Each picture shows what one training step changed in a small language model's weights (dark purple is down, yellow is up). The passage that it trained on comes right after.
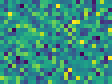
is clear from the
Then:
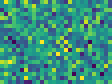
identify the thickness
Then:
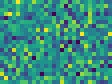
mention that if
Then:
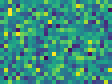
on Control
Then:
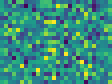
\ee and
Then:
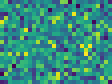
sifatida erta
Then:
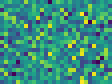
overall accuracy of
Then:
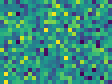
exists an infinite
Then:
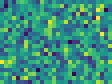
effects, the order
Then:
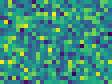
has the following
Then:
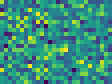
problem with time
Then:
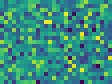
star operator from
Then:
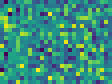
composite plate
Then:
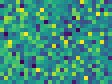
solution was used as
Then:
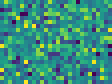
to capture the
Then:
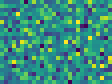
ва методлар.
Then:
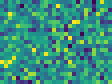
is, study the
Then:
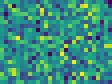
que ofrece
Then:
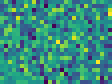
y así
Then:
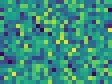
in terms of safety
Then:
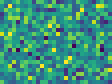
the engineering analysis
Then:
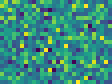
this neighborhood
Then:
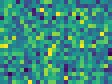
apply for a
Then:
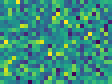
We claim that the
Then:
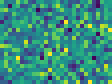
\proof Here we
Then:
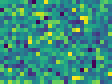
since it is simple
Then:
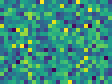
global climate change
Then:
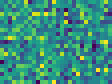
while washing
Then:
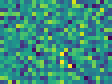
of continuity in
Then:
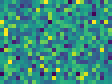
a perfect
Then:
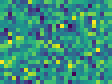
propose the
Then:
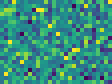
is an obvious
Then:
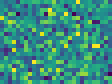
$ there exists a
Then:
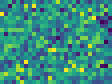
found by WHO
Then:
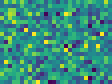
any surjective
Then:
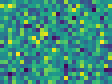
model for the
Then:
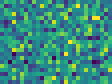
$ \bigskip
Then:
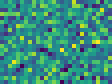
of living
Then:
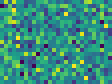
rejected as
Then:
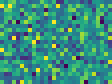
the lower and upper
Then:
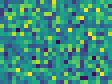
learn it.
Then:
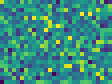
can factor $\phi
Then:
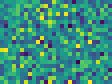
expected exceedance
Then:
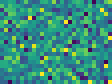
before we construct a
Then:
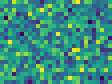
is a simple formula
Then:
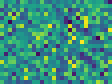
capital from the
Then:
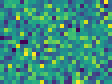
to conduct a
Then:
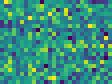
fourth node we
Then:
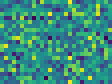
– туман
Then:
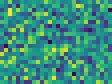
on the time
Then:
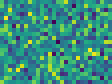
la llamada
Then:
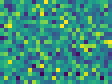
News: a
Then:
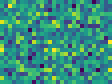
время /
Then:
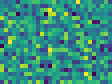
variable then there exists
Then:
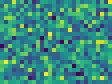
municipal waste
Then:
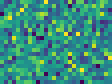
ranges from 0
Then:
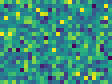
the Comments
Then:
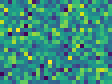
male were selected
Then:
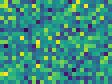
develop and grow this
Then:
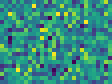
является лишь
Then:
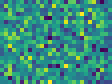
logics defined by
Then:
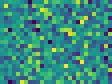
a arte como
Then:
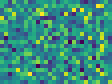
whether or not it
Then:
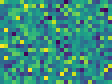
used to solve large
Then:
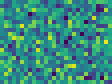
dois anos
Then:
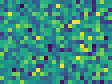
is activated if
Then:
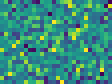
compte les
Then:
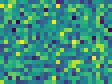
the formation,
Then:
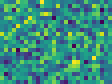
Yet, the
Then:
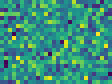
of AI models for
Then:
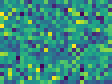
im Senat
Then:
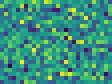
study to those domain
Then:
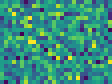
5.1 there
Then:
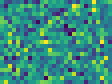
process, the impact
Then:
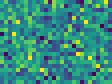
що цифрові
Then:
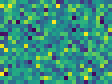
the fact that
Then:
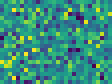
speed up the
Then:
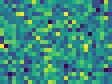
that for all
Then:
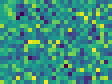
The present study becomes
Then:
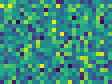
the theory of null
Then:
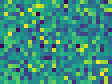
a mean of five
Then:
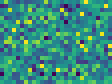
which leads to a
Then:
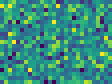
the valley of
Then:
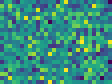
shelved because
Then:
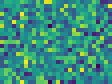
of Interface
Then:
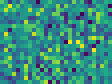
a historical
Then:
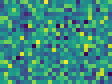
and modernize all
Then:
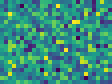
is realized as
